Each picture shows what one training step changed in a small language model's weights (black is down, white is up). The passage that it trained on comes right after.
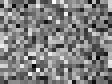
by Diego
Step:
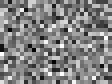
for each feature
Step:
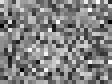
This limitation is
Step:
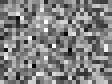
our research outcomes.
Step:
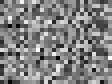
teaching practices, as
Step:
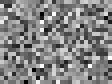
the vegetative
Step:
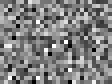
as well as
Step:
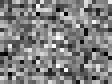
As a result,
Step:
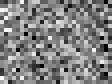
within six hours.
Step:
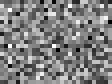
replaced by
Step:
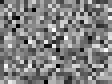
nodes with the
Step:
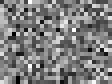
and mobile
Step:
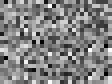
significantly enhanced
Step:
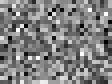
used illicit
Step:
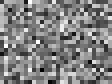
and globalisation of
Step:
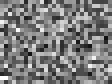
the one who
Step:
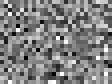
too early in
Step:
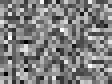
the National Security
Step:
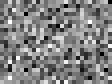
x . We use
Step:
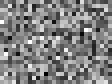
about the effective data
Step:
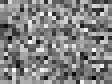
All data were
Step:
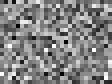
synthesis as well
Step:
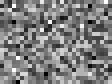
the absolute
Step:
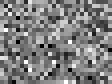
to automatically
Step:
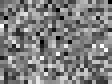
April 2
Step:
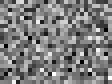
can be classified
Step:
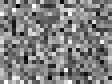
that 8 out of
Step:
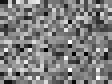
study was conducted to
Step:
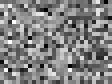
be aimed at
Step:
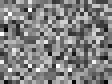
been reported to occur
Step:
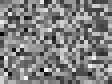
the desired
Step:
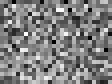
archival descriptions
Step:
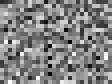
was recorded in
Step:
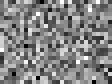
of financial motivators
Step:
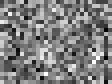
it is clear that
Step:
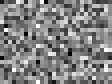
all authors.
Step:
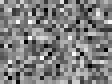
mildly increased
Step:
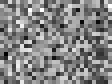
call admission
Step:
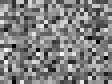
that it was approximate
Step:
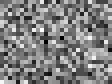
the male
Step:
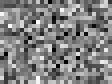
A Study in
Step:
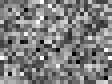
inside the mass
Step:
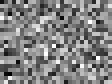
common method bias
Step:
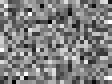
of intestinal
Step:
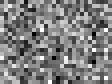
which is above the
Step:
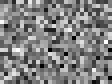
that period, which
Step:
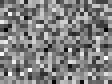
it was primarily
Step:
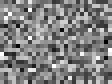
been set to
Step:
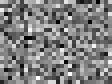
coli* and
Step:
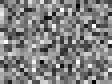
and PI were
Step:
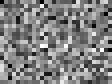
and contention
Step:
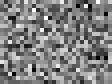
the binary crop
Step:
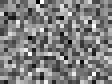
/ N What
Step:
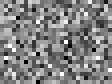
as proposed.
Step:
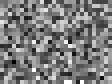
the jump
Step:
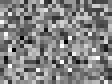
the inhibition
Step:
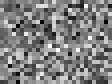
rejected or
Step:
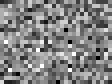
was conducted to
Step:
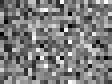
MP types
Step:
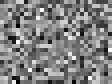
more accurate while
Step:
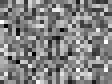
one of the important
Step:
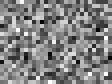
are high in the
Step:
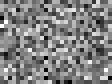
no significant difference was
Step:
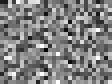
study was performed.
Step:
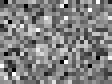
positive ideal and
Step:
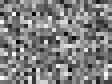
17% of the
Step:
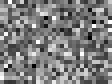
where he falls
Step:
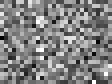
that performance is
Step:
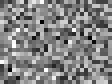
at higher concentrations
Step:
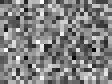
an increased probability
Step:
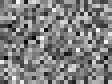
interaction energy is reported
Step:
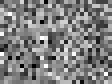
have different types of
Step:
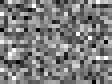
EMA do
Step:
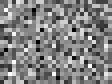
rather than changes activity
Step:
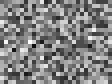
the risk of
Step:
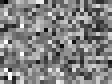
designed testing protocol was
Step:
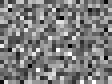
part) appears
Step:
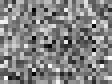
when compared to a
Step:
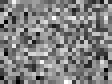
corresponding financial losses
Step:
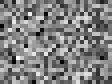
work practices that are
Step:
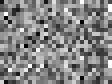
points need to
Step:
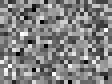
is not enough
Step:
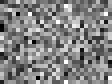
openness except
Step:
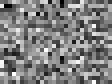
framing and social
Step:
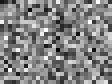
development stage through to
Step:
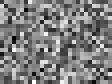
and identity,
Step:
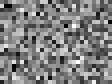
pricing, are
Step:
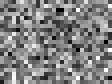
signals are
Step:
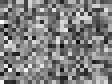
one to generate
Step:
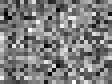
and manufacturing grew
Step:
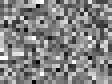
mass of the object
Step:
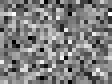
Members have
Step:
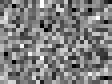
derive the
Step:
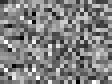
however, ensure that
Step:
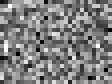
et al.,
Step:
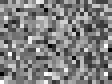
significant difference in the
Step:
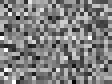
to take a step
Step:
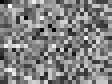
findings have been
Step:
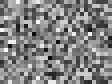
growth in the last
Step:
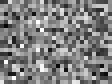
In our case,
